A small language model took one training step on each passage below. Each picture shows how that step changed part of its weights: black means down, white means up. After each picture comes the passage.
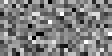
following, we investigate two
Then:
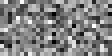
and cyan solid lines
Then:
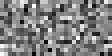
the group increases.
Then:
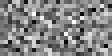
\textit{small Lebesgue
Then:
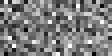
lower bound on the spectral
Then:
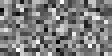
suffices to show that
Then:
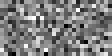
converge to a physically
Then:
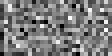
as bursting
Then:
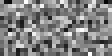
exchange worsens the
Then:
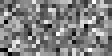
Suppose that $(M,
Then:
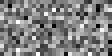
is suggested between the
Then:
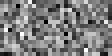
as one perturbs
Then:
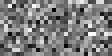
the numerator of
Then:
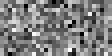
from the equilibrium structural phase
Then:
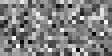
and also $\chi =
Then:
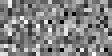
Pure Appl.
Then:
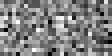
America. This will
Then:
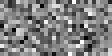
are collected in electronic
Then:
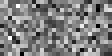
is well defined since it
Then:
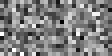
the 4d theory on
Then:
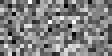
amplius ut
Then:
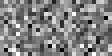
\ee Notice that
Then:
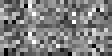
more rigorous comparison
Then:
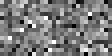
context, the unknown solution
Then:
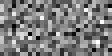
tableaux with at most
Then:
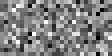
$L$ is said
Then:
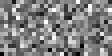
alignment and degree
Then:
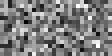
the following two properties:
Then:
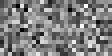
on a fundamental assumption that
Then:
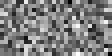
a continuous function and
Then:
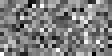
an open subset of
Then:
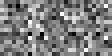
in perpendicular
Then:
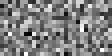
the sub-process
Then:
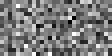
Once a task is
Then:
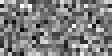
a fundamental lemma here:
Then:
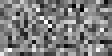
on the conductive
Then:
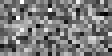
Both our theoretical and
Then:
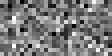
introduced earlier for left
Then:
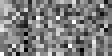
may without loss assume that
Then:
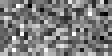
our focus will be on
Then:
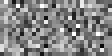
\] Finally, let
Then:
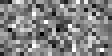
albeit in
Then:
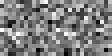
provide a scalable exact
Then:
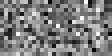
we look for the ones
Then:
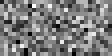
edge $i$, given
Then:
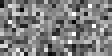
Since $u \neq
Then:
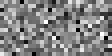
the same accretion
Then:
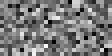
are particularly interested in the
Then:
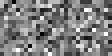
for every surface in
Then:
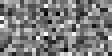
program. The clusters may
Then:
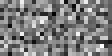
as the identity for every
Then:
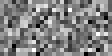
number of applications, such
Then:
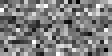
map. This bijection
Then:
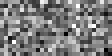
by introducing the Hamiltonian
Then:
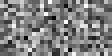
an "Error
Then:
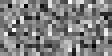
the remaining phase noise is
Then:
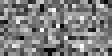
implies an almost spherical
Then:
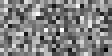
know about the critical
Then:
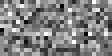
minimizer $L$,
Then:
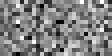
2) has been assumed
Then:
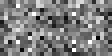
resembles the more
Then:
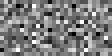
in each plot. }
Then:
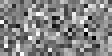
admixture of
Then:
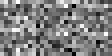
ultrathin films
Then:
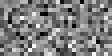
means that we invert
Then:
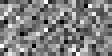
maps $f , g
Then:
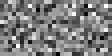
and $j$ being
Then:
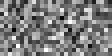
using both values and derivatives
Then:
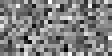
a group scheme. The
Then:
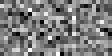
in expectation or almost
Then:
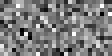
alternative model is used to
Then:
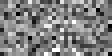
after erasing
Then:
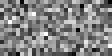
from radiative cooling
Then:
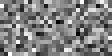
MeV) REs and
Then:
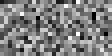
a hermitian structure on
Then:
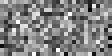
that the coefficient of an
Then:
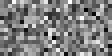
the formulae of
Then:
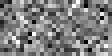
$K$ be a
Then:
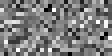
important for understanding early solar
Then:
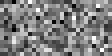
complex scenarios with low
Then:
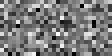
imaginary part of
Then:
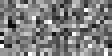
Pan for helpful
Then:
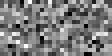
definition, violate the
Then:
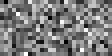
different solvents,
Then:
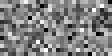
clusters in the sphere)
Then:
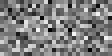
corrects of length
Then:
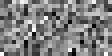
the phase structure of QCD
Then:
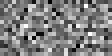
of the two-step
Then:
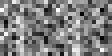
extensive Monte Carlo simulations
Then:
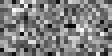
selected with 60\% efficiency
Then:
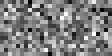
interval $I$. Let
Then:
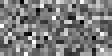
substitute its coordinate
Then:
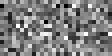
a one-sided
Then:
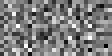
\ee Here and in
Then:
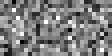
and this holds if and
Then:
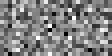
and after the interaction between
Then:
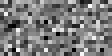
vehicle finite element model
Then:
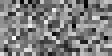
sets forms a set of
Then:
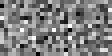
The Mach number and
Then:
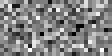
actual intracranial
